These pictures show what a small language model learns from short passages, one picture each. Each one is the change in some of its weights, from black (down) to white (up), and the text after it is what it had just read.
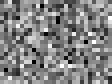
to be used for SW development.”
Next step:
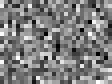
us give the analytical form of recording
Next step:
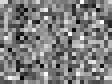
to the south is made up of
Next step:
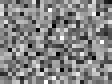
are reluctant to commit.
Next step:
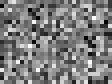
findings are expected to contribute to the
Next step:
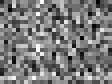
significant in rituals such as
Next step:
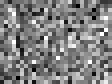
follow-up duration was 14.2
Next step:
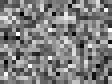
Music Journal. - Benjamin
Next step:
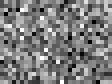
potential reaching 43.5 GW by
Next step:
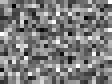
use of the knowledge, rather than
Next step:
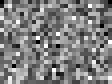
impaired user for taking their
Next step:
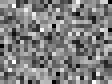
accept the priority of objective criterion. The
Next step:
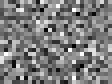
share similar fabric hand property.
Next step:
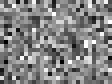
dye molecules into simpler ones.
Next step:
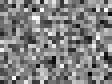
rhizobacteria are one
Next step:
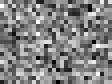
in the United States and the greater part
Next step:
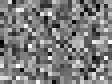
graduate students and students with special needs.
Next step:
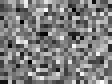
of mastery is the faculty
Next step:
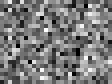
that belongs to the Paraná
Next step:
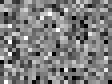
belong to Bi-O and
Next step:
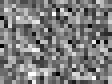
no conflict of interest for conducting the
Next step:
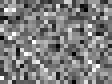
pushover analysis, its application
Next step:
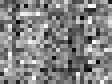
experience PPH and 70,000
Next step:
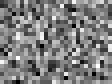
However, at higher substrate loading, signs
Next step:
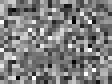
Publication shows an article written by
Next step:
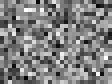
academic semester, all students took the
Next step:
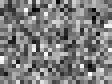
public good Mission To put the UK
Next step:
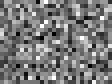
mins, in ORIF group
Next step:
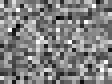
and "fast application response without
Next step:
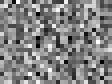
excessive activation and if their activity was
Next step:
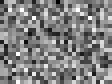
Physical examination, mini mental state
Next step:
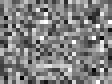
of user selection The buyer
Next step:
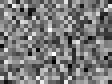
ancillary conditions including
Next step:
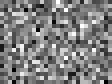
to be highly effective at reversing
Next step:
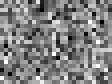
existed between the independent variables and dependent
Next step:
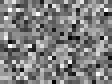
system. -Maintaining both
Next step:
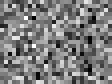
couplers. The investigated
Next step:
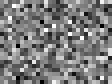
Kshatriya power to keep
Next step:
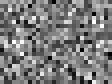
cities) coincided with the
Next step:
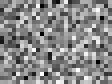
innovation, and reverse innovation.
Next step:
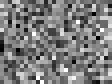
us examine a b speed particle in more
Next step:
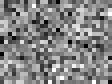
the Yak to carry him. He
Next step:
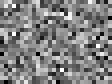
the world (in both nature and
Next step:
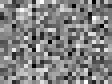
to perform less well and may have less
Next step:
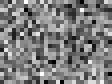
Agricultural Science as a subject requires
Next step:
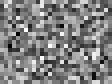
of ions. The membrane does not seem
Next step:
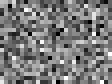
that the microbiome plays a role
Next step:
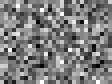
The settlements of the foundations
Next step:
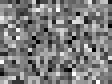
floating in higher-dimensional space.
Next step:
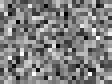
antiquities which aware the people and
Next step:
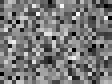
were chosen for this study to identify the
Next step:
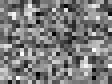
in 1999. Both the Projects
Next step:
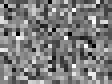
attributes in its own class? 4.
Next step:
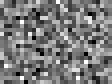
risk estimation with values ranging from
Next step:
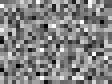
of the Bauschinger effect.
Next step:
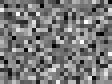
The following conceptual framework presents the exploration ideas
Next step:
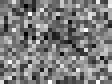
5: A schematic illustration of
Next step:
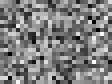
inline plating with pilot line equipment
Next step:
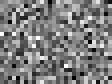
One day before surgery took 2 shots
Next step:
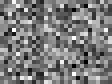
between soil PTE forms of different
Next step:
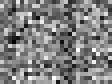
in TIP solicitations and in
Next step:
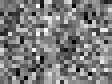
case study within the framework of nine
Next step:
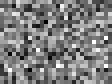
of contraindications for treatment with
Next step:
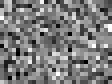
Despite Lake Toba's
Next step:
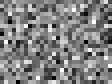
\forall t \geq
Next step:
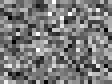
in *BT Technology Journal*,
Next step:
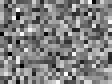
at the binding site. These conditions could
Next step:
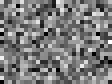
the normal strains derived when implementing the second
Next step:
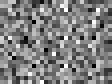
verb *alkaa* and
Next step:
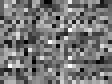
data were analyzed using SPSS version
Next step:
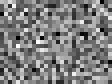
of the necrotic tissue of the
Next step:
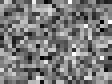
volumes of 100% ethanol were
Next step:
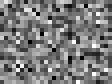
that the product or service offered by the
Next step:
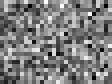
centers has led to renewed interest
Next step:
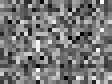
compound previously identified in the leaves of
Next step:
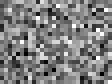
For example, for odd $m
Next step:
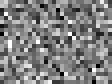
energy balance of the new buildings over the
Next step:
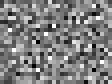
investments through a level playing field
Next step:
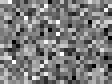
7. | Incorrect treatment
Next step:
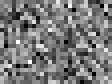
topic within organizations, the scope of the
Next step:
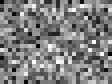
was to quantitatively explore the
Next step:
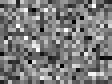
that secondary school authorities abhor
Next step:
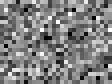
is governed by texts called
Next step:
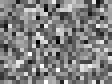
the influence of early trials, errors,
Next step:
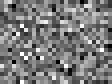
or personal relationships that could have appeared
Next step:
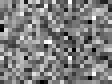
Gomez and Gomez
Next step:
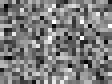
many Brazilian Sophie
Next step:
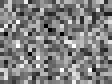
Formula (10a) is for
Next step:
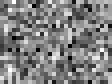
Basic structure of CPN
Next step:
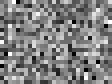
conscious, deliberate and
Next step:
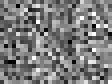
in Jamalpur based on existing
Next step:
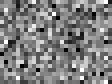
plots. ΔH_f is the
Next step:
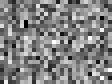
trips, and activities designed to give
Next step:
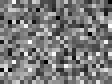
highest contents were recorded in the summer
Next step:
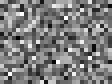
The scenes of the sheep
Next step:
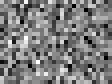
ability of a person to serve as an
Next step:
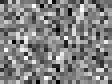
the organization to achieve organizational goals.
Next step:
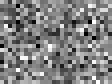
was identified in the lamina
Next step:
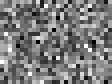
consistency coefficient for the power-law
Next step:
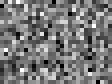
depressive symptoms. A score of three
